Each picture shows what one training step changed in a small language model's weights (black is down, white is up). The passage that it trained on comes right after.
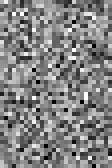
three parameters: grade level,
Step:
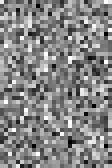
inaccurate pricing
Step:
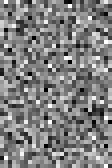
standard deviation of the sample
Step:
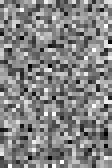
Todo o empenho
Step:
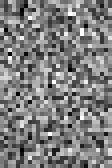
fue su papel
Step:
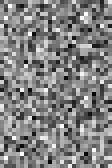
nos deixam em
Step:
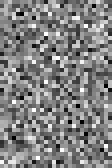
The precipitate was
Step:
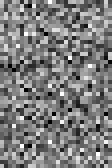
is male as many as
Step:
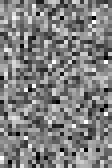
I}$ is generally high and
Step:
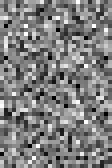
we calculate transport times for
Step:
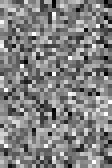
elementler üretilir.
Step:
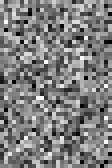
and Author(s), We
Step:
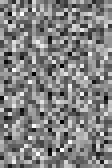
significantly more commonly as compared to
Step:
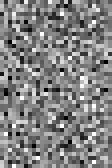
probability $P_A$ and
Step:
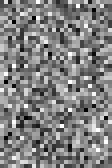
model for exposition.
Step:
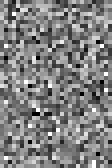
active phase of GN without
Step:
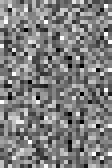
the difference between data and model.
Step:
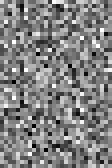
on these lengths.'' In
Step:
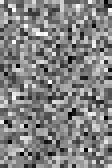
in a school often has different
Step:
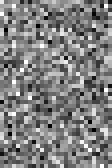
from $H_0$ to
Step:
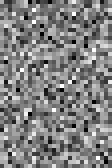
do so. Infrastructure
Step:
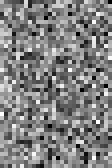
chosen large enough to
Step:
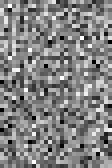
oscillators with $N
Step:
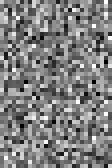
equals of the men of the
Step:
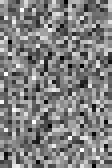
produced using zero-dimensional
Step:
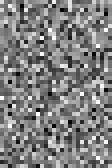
on those explicitly optimized
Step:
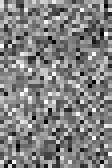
of analysing local factors. In
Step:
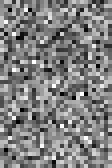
water needs today.
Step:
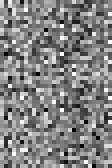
and benefits by its
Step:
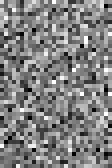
for a sequence of grid
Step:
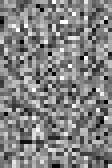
stoch} \approx
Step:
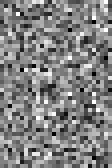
de técnicas
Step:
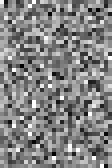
institution at the boundary of
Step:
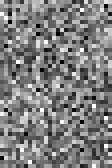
using the MATLAB 2017
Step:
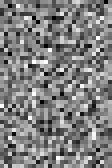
iterative reconstruction method.
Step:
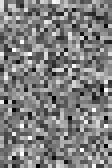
of relationships between the different
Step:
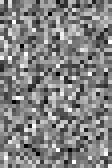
a flat universe composed
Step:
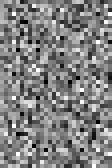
spin and layer spaces. The
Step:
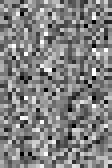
vaccinated persons
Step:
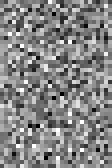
saving electrical energy was
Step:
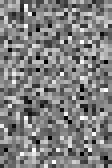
$N_B$ that is
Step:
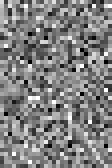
to changes in the independent
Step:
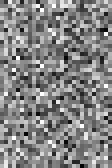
, f^p , and
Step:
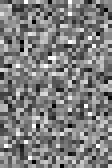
sekunder berasal
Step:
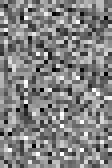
ND configurations onto a
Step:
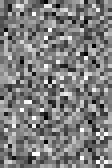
refractometer is an
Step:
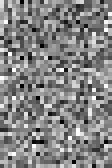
and experiment. This behavior is not
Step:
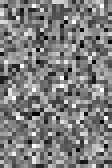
mode. The disk parameters were
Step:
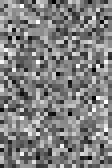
musical culture, use the
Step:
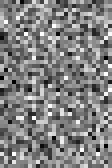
human about it^{xii}.
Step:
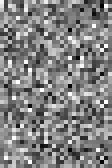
of working capital,
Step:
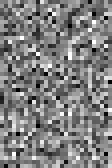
vacuum and leads to
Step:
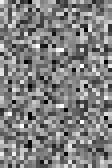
into contributions from the different
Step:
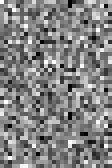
in a numerically stable way
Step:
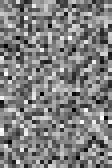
amount of correlations
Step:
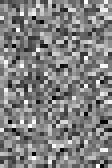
ishtirok etishlarini
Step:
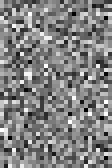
valid music listening
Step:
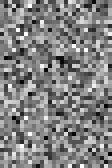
a.u., the wire
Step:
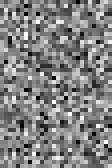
data makes it particularly
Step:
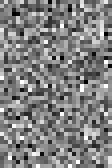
of flake spacings
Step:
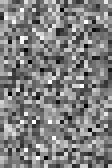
large-scale water resource model
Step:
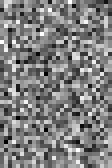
works on TeV \gr
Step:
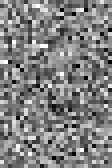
contrast to spin drag in
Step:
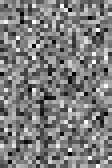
Instead, we have
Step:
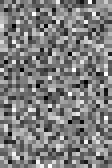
should affirm that in the context
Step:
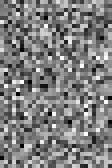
steps required for 1000
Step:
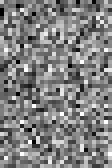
father–son pairs).
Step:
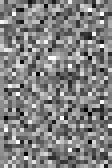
plant equipments, for
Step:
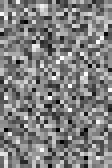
initialization} \STATE
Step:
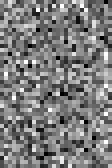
we have built a knowledge
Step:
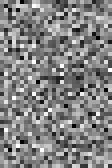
fields and the gauge groups
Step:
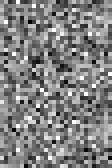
samarali usullarga
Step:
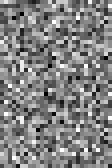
can always access our
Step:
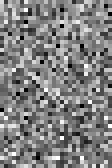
and Arts Associate
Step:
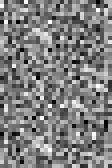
qualitative and quantitative
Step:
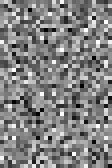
“An underwater shock
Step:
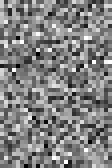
to support these analytical results.
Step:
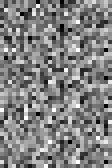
hints at favouring
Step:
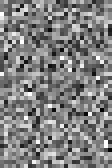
than 4 suggesting no interaction between
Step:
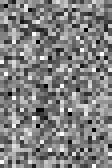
He is identified with the power of
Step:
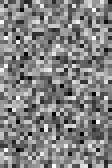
cuidados por estas é
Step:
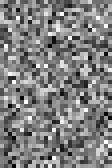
plays a major role in the
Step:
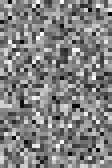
metal ion dependence,
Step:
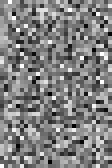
niet alleen de
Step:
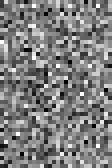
our findings reveal that there
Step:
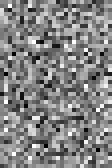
oxygen rotation is
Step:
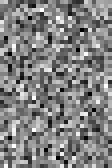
sufficiently smooth
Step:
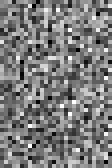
dilakukan mulai
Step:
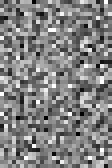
tarixiy shaxs
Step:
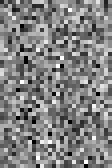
realizar coletas
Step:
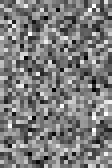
sanoati chiqindilari
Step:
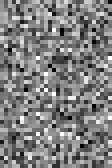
en la educación superior
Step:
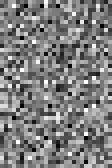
couverture d'au
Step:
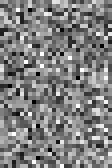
Juan Hurtado de
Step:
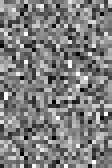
encompasses 7
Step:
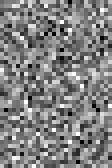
shahri haqida
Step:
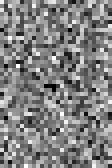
as a fiducial
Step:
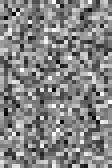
sudlarning qarorlari
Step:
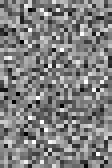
Pillai et al.
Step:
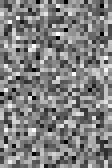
diet with both pollen and
